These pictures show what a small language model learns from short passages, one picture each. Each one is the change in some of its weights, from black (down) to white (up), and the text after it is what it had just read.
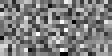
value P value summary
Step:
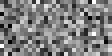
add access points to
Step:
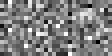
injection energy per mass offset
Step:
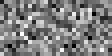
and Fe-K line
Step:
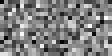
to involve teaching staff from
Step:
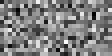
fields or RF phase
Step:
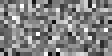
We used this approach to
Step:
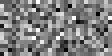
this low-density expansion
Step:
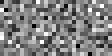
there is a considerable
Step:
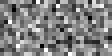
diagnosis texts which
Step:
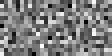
application to the specific reaction
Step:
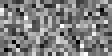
Beyond intrinsic measurement
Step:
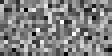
discussed the field equations
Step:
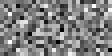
be used to generate actual
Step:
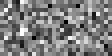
resistivity of the
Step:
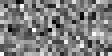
Glass device.
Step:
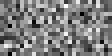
cut lepton mass
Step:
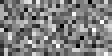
determines the realization of
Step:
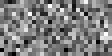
diet: -
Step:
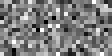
- Poplars,
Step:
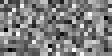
of the electron and
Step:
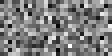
field components as follows
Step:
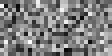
biggest time
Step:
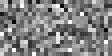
fruitful discussions.
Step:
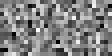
a logarithmic scale which
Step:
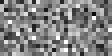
they arise from a dimensional
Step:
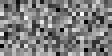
Selection bias in
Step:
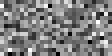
then ASSET
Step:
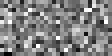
clear nonergodicity
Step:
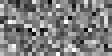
interface. The experimental and
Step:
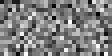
in the statistical programming
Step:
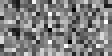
parameter study. All
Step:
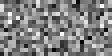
an open-source
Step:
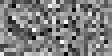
point. So,
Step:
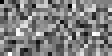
with respect to the pump
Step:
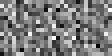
kinds of information correctly
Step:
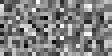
it improves employee
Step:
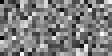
with the experimental observations of
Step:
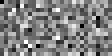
to directly formulate a
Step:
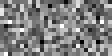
VALUE OF
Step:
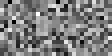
when pulled or
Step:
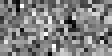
super large scales in the
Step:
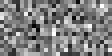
distribution of 1,000
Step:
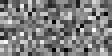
entropy of the dual
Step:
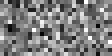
group. An invitation
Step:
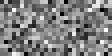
of boosted soft particles
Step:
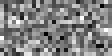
The BFM provides
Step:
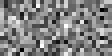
The overall architecture of
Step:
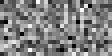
which has physical interpretation but
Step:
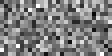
used time-dependent density
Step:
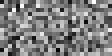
to store the training
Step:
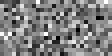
the variability is still
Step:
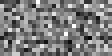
the saturation flow rate
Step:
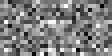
wealthy people.
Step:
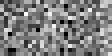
respectively, both showing
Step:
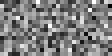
the two fuzzy
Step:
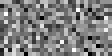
expression is given in terms
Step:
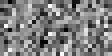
Source of support:
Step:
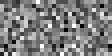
the truncated action:
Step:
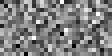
deficiencies of former
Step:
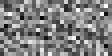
Let us make the
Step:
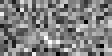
configuration because it operates
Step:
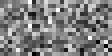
cosmogenic isotopes is consistent
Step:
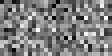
in building projects under the
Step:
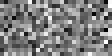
sound sources nearby.
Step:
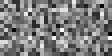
distribution of the coupling constant
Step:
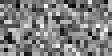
data. The collected data
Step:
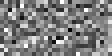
for massless case
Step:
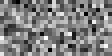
requirement. At present,
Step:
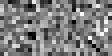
first order. Many studies
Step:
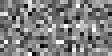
conservation since the method is
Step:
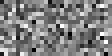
and combining all channels
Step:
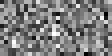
combinations of edges,
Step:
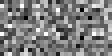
explained by the limitations of
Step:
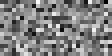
the system idle.
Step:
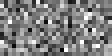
various medicinal
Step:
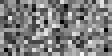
methanol, and
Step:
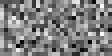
The dataset contains 35
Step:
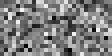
& QM, thereby
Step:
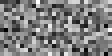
the corresponding estimated coefficients in
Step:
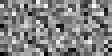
strategies to digital beamforming
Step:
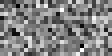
academic performance of children with
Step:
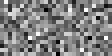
essential for greater integration into
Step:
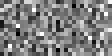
decrypt data through
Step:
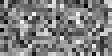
with each other, share
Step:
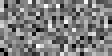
Officers NPC
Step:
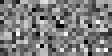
is intrinsically dark
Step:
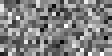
a mismatch in
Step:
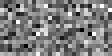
& Sample due to
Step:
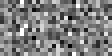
virion at this
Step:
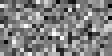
in every activity, whether
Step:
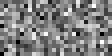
function to assess the effective
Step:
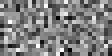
community task 50 DC
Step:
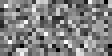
be that easy. Since
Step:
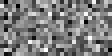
tune the electronic band
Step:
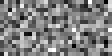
for many times.
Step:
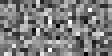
non-homogeneous grid
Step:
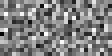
a given time the introduced
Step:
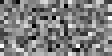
is less understood sometimes and
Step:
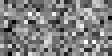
that permit the development
